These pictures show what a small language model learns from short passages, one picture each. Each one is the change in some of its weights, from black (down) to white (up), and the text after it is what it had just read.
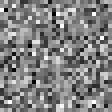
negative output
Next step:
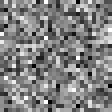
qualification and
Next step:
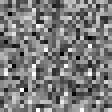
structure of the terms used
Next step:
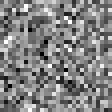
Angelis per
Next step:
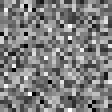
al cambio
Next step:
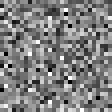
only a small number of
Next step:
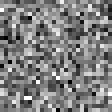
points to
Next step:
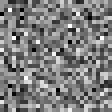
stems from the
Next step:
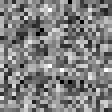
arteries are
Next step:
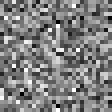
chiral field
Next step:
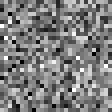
respect to its
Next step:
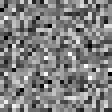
algorithms by an
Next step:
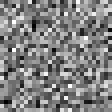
currents and the
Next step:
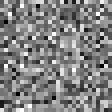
4 тиж
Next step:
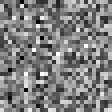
and compression of
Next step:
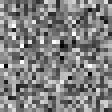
the system has all
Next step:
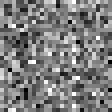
concrete has a
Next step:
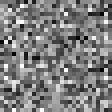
posed five
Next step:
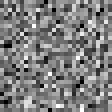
Learning and
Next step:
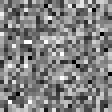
beginning with
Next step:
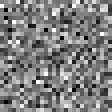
to and behind
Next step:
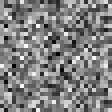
rate to be
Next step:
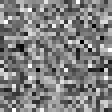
possuem uma
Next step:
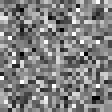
(taking into
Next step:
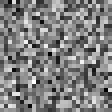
formation at the
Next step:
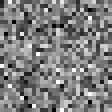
of the $\int
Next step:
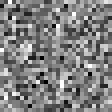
in the range of
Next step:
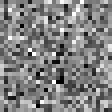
without getting
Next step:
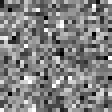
UIP indicates
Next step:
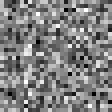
developed conditions
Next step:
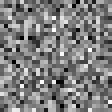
to be stored
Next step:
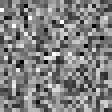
construction. For
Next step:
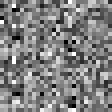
model (see
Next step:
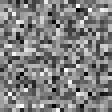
removed from
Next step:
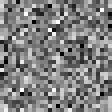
Darío y
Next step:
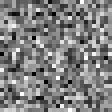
modes control the
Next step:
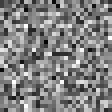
selfless work
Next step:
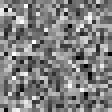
groups that showed
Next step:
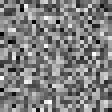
gluon distribution in
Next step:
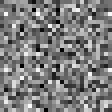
rules and
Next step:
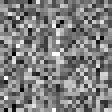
Hartel. -
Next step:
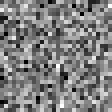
by it but also on
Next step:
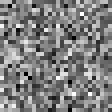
days) the
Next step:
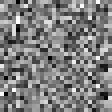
entire probability
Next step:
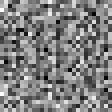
o atendimento
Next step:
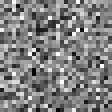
to compact particles
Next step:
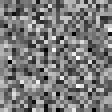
with educators
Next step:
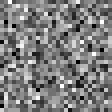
a lively
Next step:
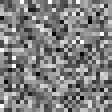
laundering in
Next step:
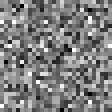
of the inputs
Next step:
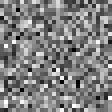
по суті
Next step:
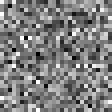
to previously
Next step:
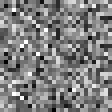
relation to the
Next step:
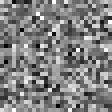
how data and
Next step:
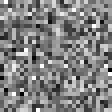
just some of the
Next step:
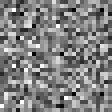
challenging in
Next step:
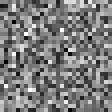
by a structure parameter
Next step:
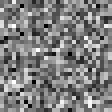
node features)
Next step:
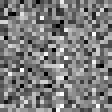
few Tev and
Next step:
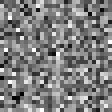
masalasi ham
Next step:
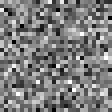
applies to this
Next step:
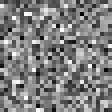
din mediul
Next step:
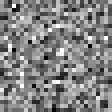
study. The same model
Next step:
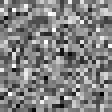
arising from
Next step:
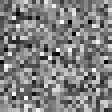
bir qismida
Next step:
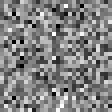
are m pendent
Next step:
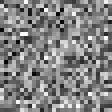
The imbalance
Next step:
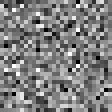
water and oil
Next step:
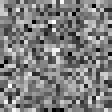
Earth change
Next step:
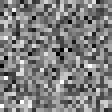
in the Texas
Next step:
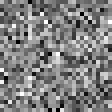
per exemple,
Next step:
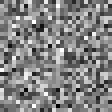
Geral de
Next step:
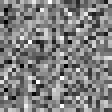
techniques to
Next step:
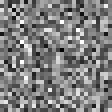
marked with a
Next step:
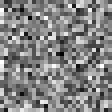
was appointed
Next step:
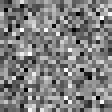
However note that there
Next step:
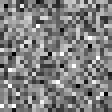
of the RL
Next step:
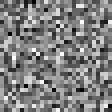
cooled to
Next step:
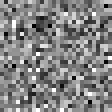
of the brains
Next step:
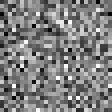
critères de
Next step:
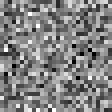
communities may be
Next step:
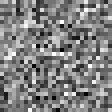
development, support
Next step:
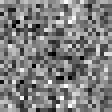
this gives the
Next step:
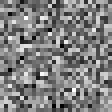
and only for the
